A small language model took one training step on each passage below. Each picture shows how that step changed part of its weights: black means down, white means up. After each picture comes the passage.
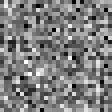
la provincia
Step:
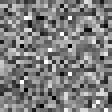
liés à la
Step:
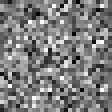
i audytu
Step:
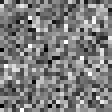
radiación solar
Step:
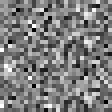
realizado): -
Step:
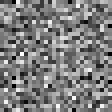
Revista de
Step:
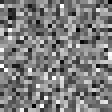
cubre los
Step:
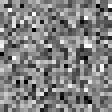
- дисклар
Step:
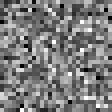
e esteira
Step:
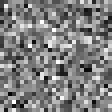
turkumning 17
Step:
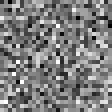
Gerente de
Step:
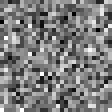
yuz beradi.
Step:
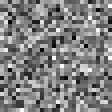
nor- mas
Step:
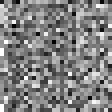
verdad y el
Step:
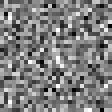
research are
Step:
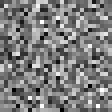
and content of
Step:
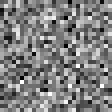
bzw. 2
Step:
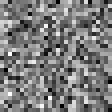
ва амалда
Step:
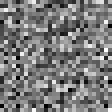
relacionada a
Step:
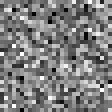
Journal of
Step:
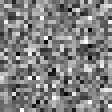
tabiat bilan
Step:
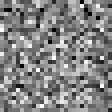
1 Juli
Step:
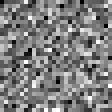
tratado el
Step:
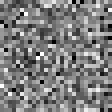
la sphère des
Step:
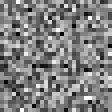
térmico de
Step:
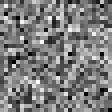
jaren, de
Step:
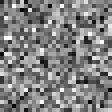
digitales en
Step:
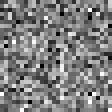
da perseguição
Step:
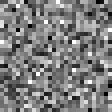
technologie et
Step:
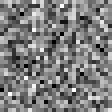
un enfoque
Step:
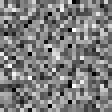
antitana ishlab
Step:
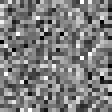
Manchete de
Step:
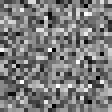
comprende tanto
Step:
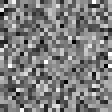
to infants,
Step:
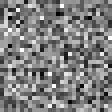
prvih deset
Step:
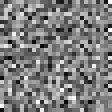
um formulário com
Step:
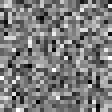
transgeneracional y
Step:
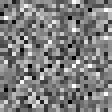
terdapat informasi
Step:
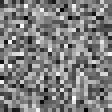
the generalized
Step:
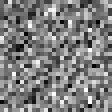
DSM and
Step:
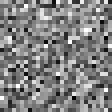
el flujo
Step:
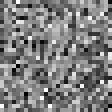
yetgan, bu
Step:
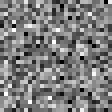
ansiedade se
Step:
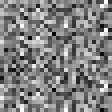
tal fato na
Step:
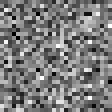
crónicas y
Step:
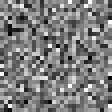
процесса резания
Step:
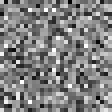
bank va
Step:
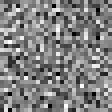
durasi, dan
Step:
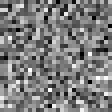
and images of
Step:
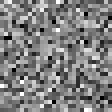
o risco de
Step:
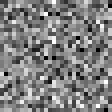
Menu inicial
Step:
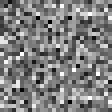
etish orqali
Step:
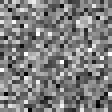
finden. Die
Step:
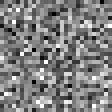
interações sociais,
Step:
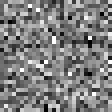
na sumę
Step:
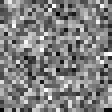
la I+D
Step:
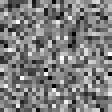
може мати
